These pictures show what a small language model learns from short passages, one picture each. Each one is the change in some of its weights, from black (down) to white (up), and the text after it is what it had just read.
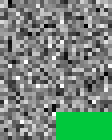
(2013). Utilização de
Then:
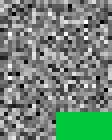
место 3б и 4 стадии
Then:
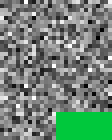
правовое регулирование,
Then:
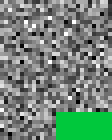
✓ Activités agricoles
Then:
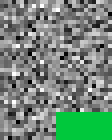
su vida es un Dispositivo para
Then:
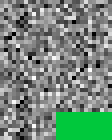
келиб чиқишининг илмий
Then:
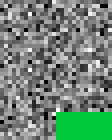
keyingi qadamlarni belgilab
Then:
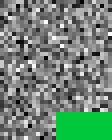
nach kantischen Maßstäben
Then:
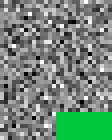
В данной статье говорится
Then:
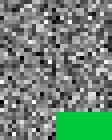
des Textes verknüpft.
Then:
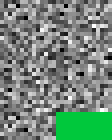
zákon Zákon č.
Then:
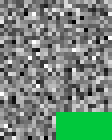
инфекцияси - COVID-19
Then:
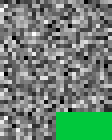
sifatlar yuristning kasbiy
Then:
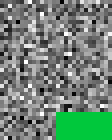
профессор, Россия Лосев
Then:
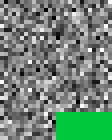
teńew ushın haywan
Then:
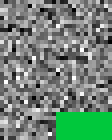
MILLIY SAYTLARNING
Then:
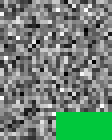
economic security in the context of
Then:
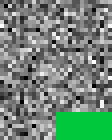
sari keskinlashib borishi
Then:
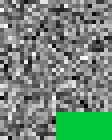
econômica. 8. ORDEM
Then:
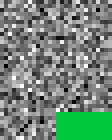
ракурсе итогов XVI
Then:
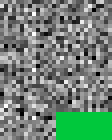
chiqarildi.¹ Bu orada yangi
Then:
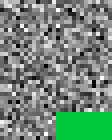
and SciELO databases were
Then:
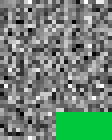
1. Т.А.Бурменко,
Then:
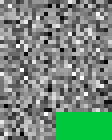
faoliyatidagi ayrim o'ziga xos
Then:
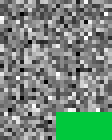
цифрлық платформаларды
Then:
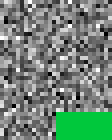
ташкил этиш хусусида
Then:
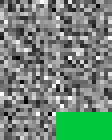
Xolida G'ulomova,
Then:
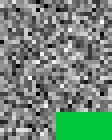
birikma biror falokat,
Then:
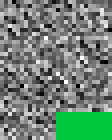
manfaatlarini hisobga olgan holda
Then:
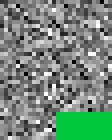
de los potentados locales. Desde
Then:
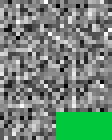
Miranda, R. D. C.
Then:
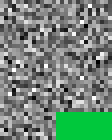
Sovet Ittifoqi makonida
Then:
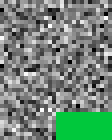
katta o‘qituvchisi,
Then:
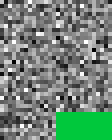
Дизайн, верстка
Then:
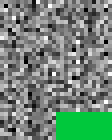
rencontrées pour leur mise en
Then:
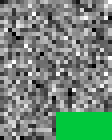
linguagem bakhtiniana como
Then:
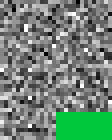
avtomatlashgan tizim, deb
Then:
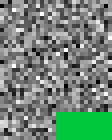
hiperrealitas, di mana
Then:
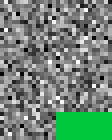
y promocionan la convivencia en
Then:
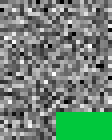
Dasar Kelas Rendah
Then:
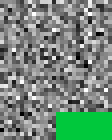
ҳалок бўлганлар 3/5 ва
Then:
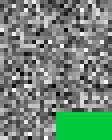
karyawan di The Mansion Resort
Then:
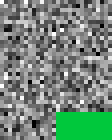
Koudouvo et al., 2011,
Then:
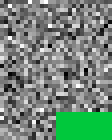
с исследованиями в области естественных
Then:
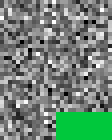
Microbiological and Biochemical
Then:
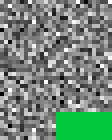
63% у пациентов,
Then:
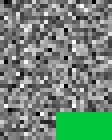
: Lingkungan kerja yang
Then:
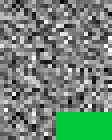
Nevâî tarafından
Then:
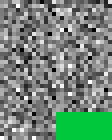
pero muy lentamente, por lo que
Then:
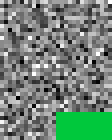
seus resultados potencialmente negativos
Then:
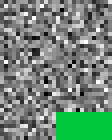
ta'sirlar va van der Waals
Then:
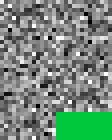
se résume pas à ce caractère
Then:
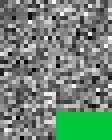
La datación precisa de las rocas
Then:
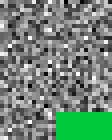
gran parte de la libertad y responsabilidad
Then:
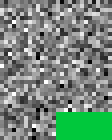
dan petani padi di Kecamatan
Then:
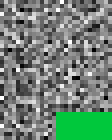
het internationale economische leven. De
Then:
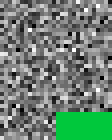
прийняття оперативних
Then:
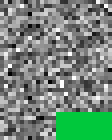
REMAPE Nivel de Marea
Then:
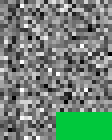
crossroads of West and
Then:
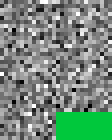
Vol. 12. Архивировано
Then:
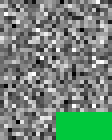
Pruthi S, Jones KN.
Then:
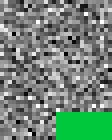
the test system with obligatory consideration
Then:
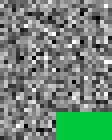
genannt, die sich mit der bereits
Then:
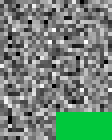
bo'lsada duch kelib
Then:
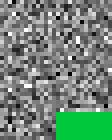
використанні Вимпел-2
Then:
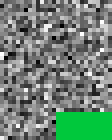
0 1 2 23. wirkt sonnig und
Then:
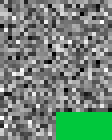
и компании, которые находятся
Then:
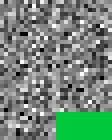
del Estrés Académico una ficha
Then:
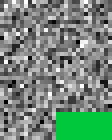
Усманов Б. С.,
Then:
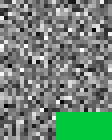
yangi ish o'rinlarini yaratish,
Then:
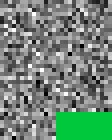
ano do Ensino Médio do
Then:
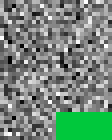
беру жүйесінің
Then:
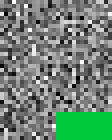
погосту церкви прп.
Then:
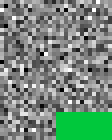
dos Projetos de Desenvolvimento
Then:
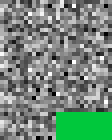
privada ou em um futuro adulto
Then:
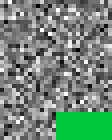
RG: No cenário brasileiro,
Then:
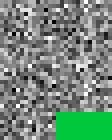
бундай кам миқдорда
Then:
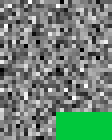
является особой самостоятельной
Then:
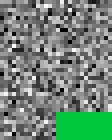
Aunque el rendimiento de esta
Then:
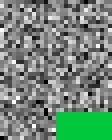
o que dá sentido ao objetivo,
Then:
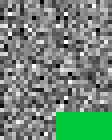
ёритиб бўлмайди.
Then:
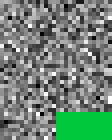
sababli, televideniye,
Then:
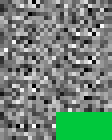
تشكيل علاقات
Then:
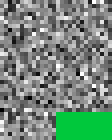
altfel, Clubul avea
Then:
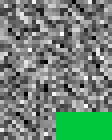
eserlerinde; kadının
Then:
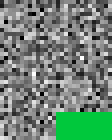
qariyalar uchun); - Nafas olish va
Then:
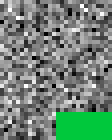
moddasiga ancha to‘lib
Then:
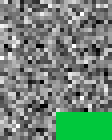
de documentos, políticas públicas,
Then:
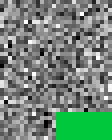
El número de trabajadores $T =
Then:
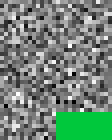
Verlagsmitarbeitenden, Umstellung
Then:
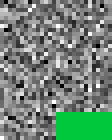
Biz o'zimizning 40 yillik
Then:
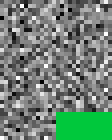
stool frequency 7x in 24
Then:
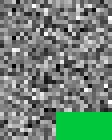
echter ontslagen, omdat
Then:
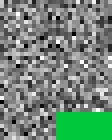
tushadi (Rasm-1).
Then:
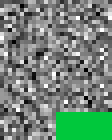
*Penelitian Hukum*,
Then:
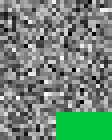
und Koordination im Kontext des
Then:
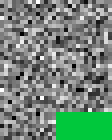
egressos competências e habilidades
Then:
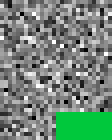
**maggiore coinvolgimento**
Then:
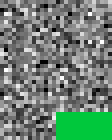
huquqbuzarliklarni oldini
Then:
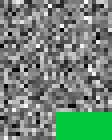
Дедов И.И., Л.Я.
